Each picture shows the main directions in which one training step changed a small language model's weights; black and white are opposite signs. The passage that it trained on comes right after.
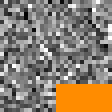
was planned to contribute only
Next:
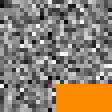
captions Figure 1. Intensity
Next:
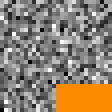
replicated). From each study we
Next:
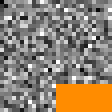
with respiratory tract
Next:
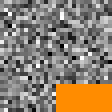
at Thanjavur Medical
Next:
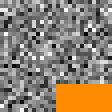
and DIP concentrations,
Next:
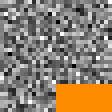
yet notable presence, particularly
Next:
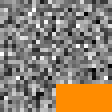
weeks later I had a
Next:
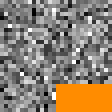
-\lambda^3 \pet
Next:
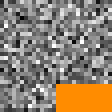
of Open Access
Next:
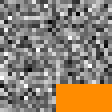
official permission from
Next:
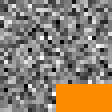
this study's assessment of
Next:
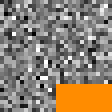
2.18) with no statistical
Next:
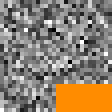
of the volume of the
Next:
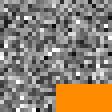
the APGAR scores
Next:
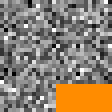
decreased from 400 Ω to
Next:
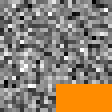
2000 can thus be obtained. We
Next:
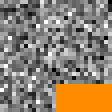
c_k was found do exact
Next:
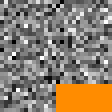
\\ & \downarrow \,
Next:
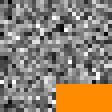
double tangent intervals
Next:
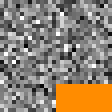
paid to postpartum
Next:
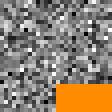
*J. Indian Chem.
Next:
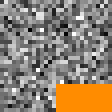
sources impinge on the
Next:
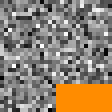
a parallel transport along
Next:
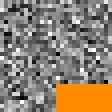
by Poisson measures}
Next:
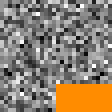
tax under the regime of the
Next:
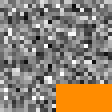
odd prime factors of
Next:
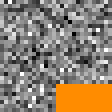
of West Bengal's
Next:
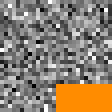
wireless communications,
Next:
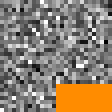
boards and institutes.
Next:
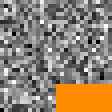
and landlord class did not
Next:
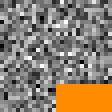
least two by using the fact that the
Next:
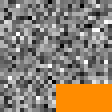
very little fresh information
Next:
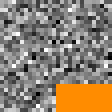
in the proof of which it has
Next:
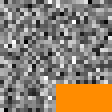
have more and more quantity of
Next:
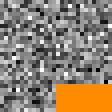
Now define the random field
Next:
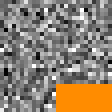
gap in the first stage of the
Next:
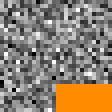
of curvature. By using the
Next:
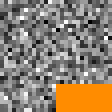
view conditioned by my
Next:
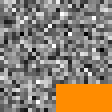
1. the number of faces shared
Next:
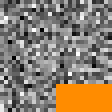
from the original quartic.
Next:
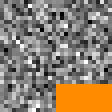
hearing deficiency”
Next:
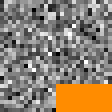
-> introvert Negative
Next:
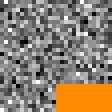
will be described by an example.
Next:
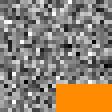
step size as $\Delta t =
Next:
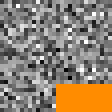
index g % % %
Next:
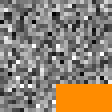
fixing the points $\omega$ and
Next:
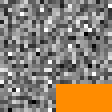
be considered is to replace the
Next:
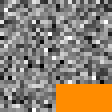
(d) development of tourist or
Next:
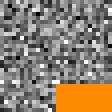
leaves. Resources
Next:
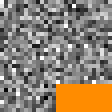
separable operator, which is
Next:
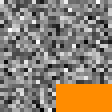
belongs to the power series
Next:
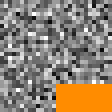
of functions. The seven groups of functions
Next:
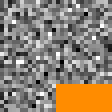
of vectors in $V$ which
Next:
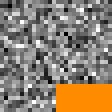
caso que consideremos
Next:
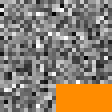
and add vertex $u$ and
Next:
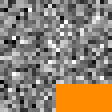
to the problem of teaching foreign
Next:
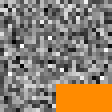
and precise measurements of the
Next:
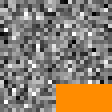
might no longer paper.
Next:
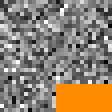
occurs due to increased
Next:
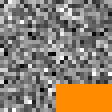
returning to normal since the end
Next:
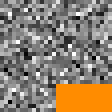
only if the Cayley
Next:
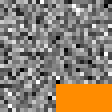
or none, or few, do
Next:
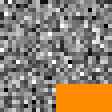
106) about the existence of
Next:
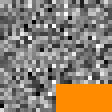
by letting \begin{equation}
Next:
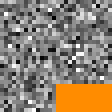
rank 2 with cyclic structure
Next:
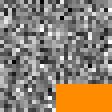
and block-diagonal ones
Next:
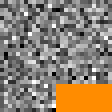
is not 2-homogeneous
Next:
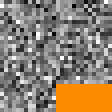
way---$W$ acts on
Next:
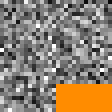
not have any significant effect on the
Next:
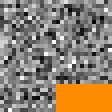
one reagent blank and one
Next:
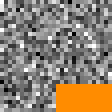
which takes the action of
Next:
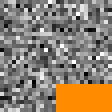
specific situations, such as
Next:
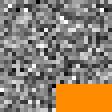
inside transverse steel
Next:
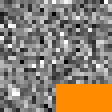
close polynomial such that three
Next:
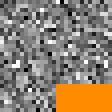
our aim in the paper is not
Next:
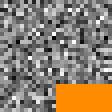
and challenges of Open
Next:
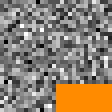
there are conflicting effects of
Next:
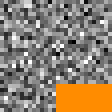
requirements of the time; -
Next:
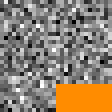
are automatically co-prime,
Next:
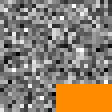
on the individual component
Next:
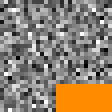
exists an embedding of
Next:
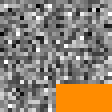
$g_i$ and the
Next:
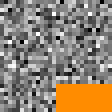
\times K(B,n)$ with
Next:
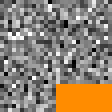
communication H.-J.
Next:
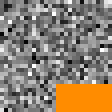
the volume contribution to the
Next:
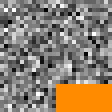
the actual repair and
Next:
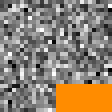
by replacing the inequality in
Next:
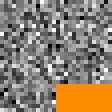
generators first, it seems that
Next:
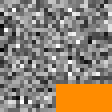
tray with 5-7 cm of
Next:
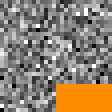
spaces \\ of stable maps
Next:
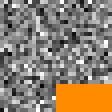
L.) flour nutritional
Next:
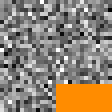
assessed under both simple and
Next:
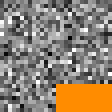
the contrary, the inverse
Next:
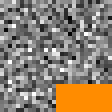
for higher degrees. Here is
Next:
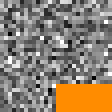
of political movements
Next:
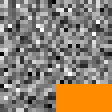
and heart disease using
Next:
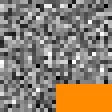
$\mathcal P_0$ are
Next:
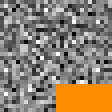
and service. Anih
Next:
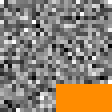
variables that are correlated with the
